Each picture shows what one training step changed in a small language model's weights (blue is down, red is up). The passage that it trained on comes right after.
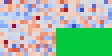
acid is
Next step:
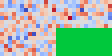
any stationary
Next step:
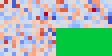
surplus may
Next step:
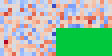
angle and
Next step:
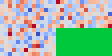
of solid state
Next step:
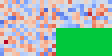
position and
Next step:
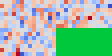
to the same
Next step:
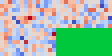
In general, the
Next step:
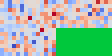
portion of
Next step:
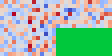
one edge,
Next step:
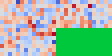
of scalar
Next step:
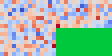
SPS energy
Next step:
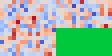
respectively. To
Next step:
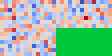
The generic
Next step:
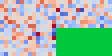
factor for each
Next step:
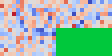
to determine the
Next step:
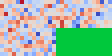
top and hollow
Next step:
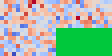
the basis for
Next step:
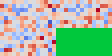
energy in the
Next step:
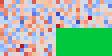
back to the
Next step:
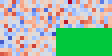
it to the following
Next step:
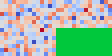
pure gauge
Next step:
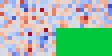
Fig. 2 and
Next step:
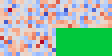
spaces are
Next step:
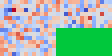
weaker than
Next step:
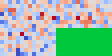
the suggestions
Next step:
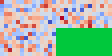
anyons and
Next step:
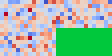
| Magnetic
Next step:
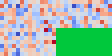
results a physically
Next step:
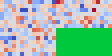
has largely
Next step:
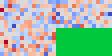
account for
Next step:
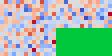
also not observed in
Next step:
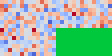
in this study)
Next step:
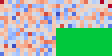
(ii) a
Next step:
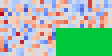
located at
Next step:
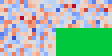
the ISM
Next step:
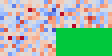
charged particle
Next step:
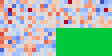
makes it
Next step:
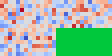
evaluation is
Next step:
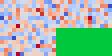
which equals
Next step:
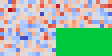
potential. We have
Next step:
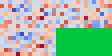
interaction energy associated with
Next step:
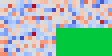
CS term there
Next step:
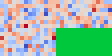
in quasar
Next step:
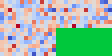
transformation $R
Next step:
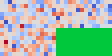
actual values
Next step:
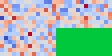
5 additional
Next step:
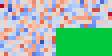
With the
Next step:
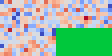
and the OG
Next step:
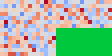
conversation such
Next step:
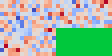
algorithm to
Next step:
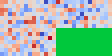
there was no
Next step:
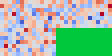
to generate a
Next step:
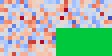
the simple
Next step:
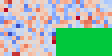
the loop is
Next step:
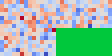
the beginning
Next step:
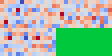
access is
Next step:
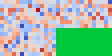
interest. As
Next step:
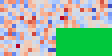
the method for which
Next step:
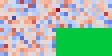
level for all the
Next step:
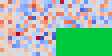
calculated by
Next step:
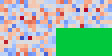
the scenario
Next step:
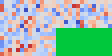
corresponding to the
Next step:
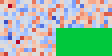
a magnetically
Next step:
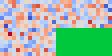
positives that
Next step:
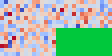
\Delta t)
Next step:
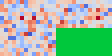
the complex energy
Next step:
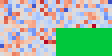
than reducing
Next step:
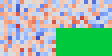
order of magnitude
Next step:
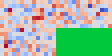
sufficient energy
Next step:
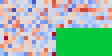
key operational
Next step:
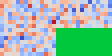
zero and therefore
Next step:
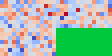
struggle to
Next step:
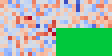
of motion,
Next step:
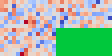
with our set
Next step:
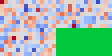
has been calculated
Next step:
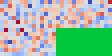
also tried
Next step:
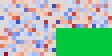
densities when
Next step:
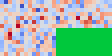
the symmetry functions
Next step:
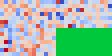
execute at
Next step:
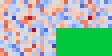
In the case of
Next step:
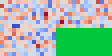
conduct a
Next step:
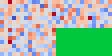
such bundles
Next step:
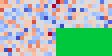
thus have two
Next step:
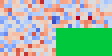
the spectrum may
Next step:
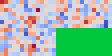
has on the
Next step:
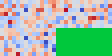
analysis is thus
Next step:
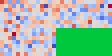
thus takes the
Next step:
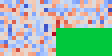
fixed range of
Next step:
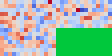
and weakly
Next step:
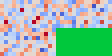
rather than
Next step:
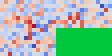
of the upper
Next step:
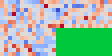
problem of a mass
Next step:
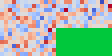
index of
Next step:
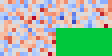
$. To the
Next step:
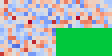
the sign of the
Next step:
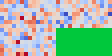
the coefficients
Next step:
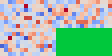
series results is
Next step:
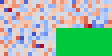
of decreasing
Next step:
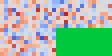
\nu$ is
